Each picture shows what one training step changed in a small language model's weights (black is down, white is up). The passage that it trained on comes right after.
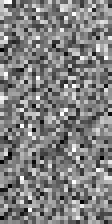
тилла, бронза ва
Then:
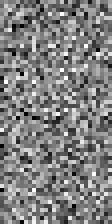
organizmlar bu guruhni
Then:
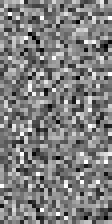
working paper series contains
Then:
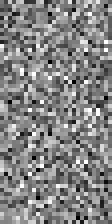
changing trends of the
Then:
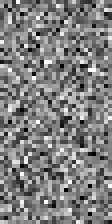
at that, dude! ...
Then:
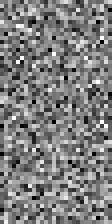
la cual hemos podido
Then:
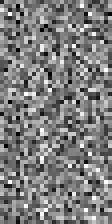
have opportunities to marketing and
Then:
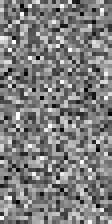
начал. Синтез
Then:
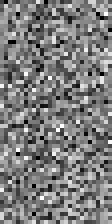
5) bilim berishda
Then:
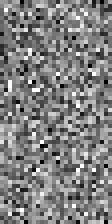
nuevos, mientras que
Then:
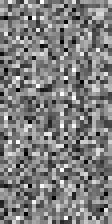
a acestei tehnici
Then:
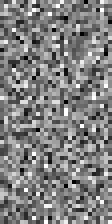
the Foucaultian
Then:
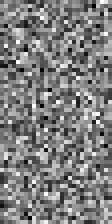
the project - Participation in
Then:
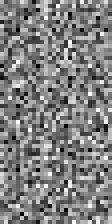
14th CONTECSI
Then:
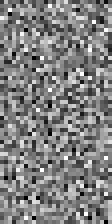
diskurs va madaniyat
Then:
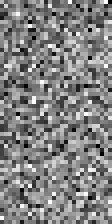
формування особистості
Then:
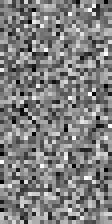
of non-Christian
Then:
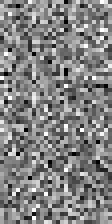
kardiolog Glenfild
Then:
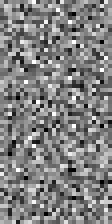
дизайні рекламних
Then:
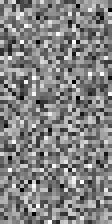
two relevant Brazilian
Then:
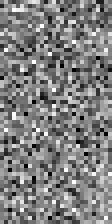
лицевого канала, где
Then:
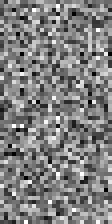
объектах присоединение
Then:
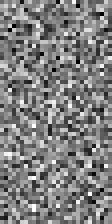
masalalarini ko'rib
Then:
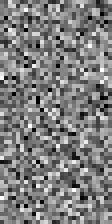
важным, как читатель
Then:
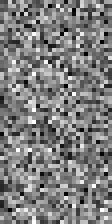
группы ($p <
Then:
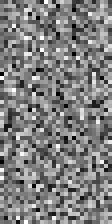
природе космических
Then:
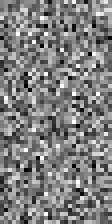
there are more lexemes to refer
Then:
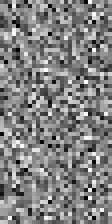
improvements enabling to
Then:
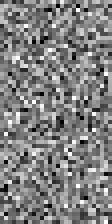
aplicação prática, tomando
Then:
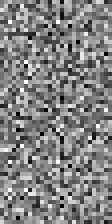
por três meses.
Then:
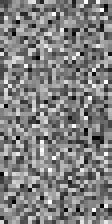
ambos son iguales en
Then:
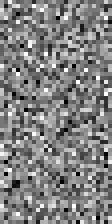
L.; Jarrah, S.;
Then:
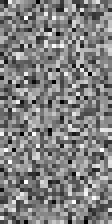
with aluminum foil. The
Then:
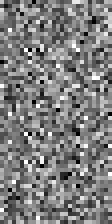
критики, на основе
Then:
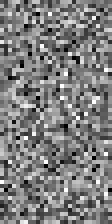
Ortalama Karesi F
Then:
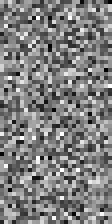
are analyzed. In the analysis,
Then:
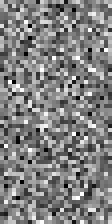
terabytes to many peta
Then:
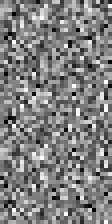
N/A N/A N/A K
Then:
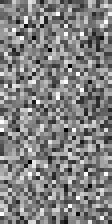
do assento do banco.
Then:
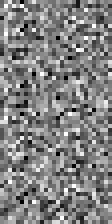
відділень. При
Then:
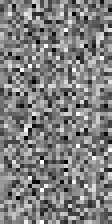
considerações acerca da condição
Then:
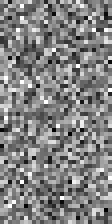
base, ereta aromática e
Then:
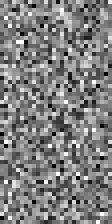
a murdări, a
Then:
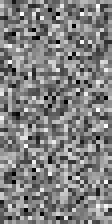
nationalist circles was only
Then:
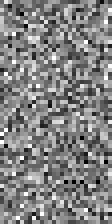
implementing the targeted
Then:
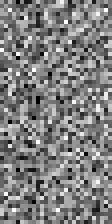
and passive spiritual
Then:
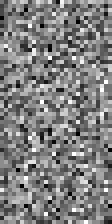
due to the lack of market
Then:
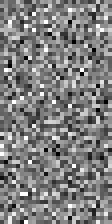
Demographic Characteristic
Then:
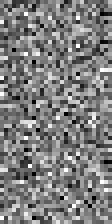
більшість читачів
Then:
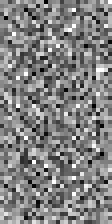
zamonaviy raqamli
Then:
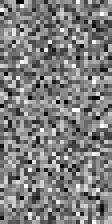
interés sobre *Dorsal*.
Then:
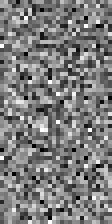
organização lógica do
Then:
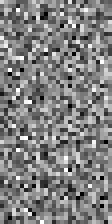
Global Positioning System
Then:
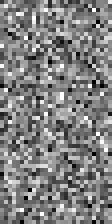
de paneldiscussie op
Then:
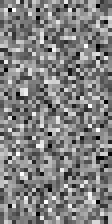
las larvas es mayor en
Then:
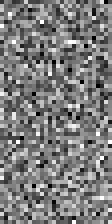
най-вече Германия,
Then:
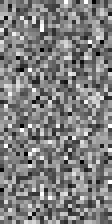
pertenecientes al dominio
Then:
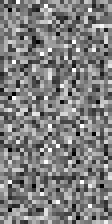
Buxoroda 500 ming
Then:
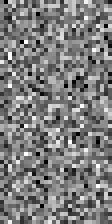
qaridan izlash lozim
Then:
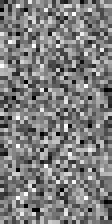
specimen. TABLE 1
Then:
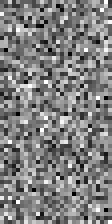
when to commit a crime, or
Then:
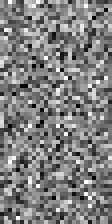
infantil. / Zilma
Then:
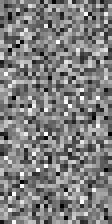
the pile Z , which describes
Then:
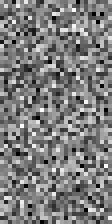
oshishi, mahsulot
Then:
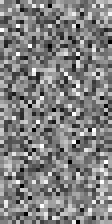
бы обеспечивать рост
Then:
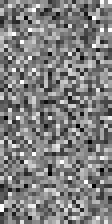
Routledge. - Whelan,
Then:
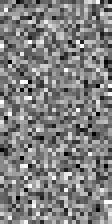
T. Letuta, V.
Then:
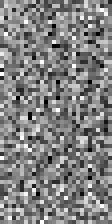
(1). Endothelial
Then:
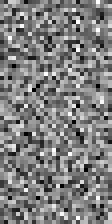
xil yo‘nalishda
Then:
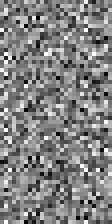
preveníveis, razão
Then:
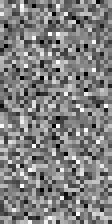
Для оцінювання
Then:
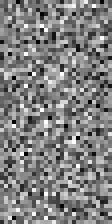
Gauss-Laguerre method
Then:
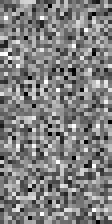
sur les infrastructures en
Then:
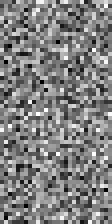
Iraq, and then in
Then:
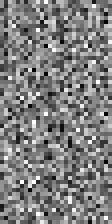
da educação inadequada e da
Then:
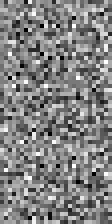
dormieran la gente con
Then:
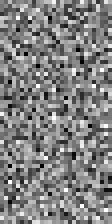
is not included in these simulations and
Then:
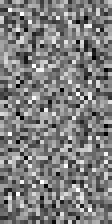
and restraint forces,
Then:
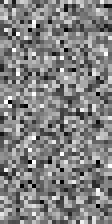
pe alt tip de suport
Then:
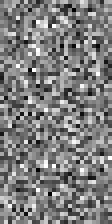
Conclusions: This study's
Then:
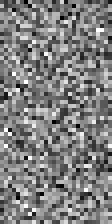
to financial performance measures reported
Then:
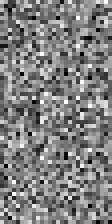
Instituti 1-Kurs
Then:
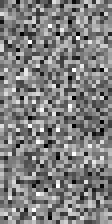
atau luka serius
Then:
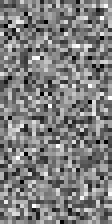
przez południowe
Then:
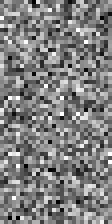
две системы – личность
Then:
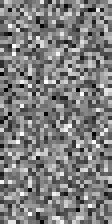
En la página de la
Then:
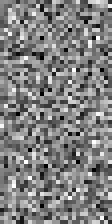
them. - It promotes
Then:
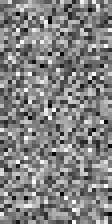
2025, Uzbekistan will
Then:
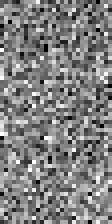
chiqindilarni kamaytirish
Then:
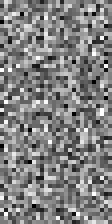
de deux premières
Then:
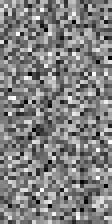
*leverage*, yang diduga
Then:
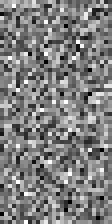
Safety climate: A new
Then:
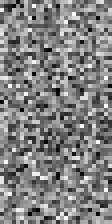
от нормали приводит к
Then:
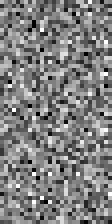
em coleções científicas
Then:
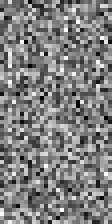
Quizás se podría
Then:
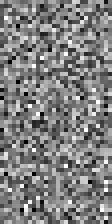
information management in the area of
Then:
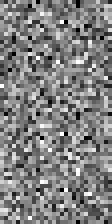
their ability to handle large
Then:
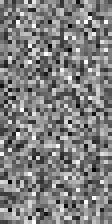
also be an assessment of training
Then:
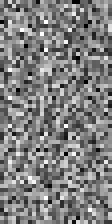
economy in Bangladesh
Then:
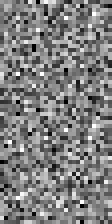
into a single entity,
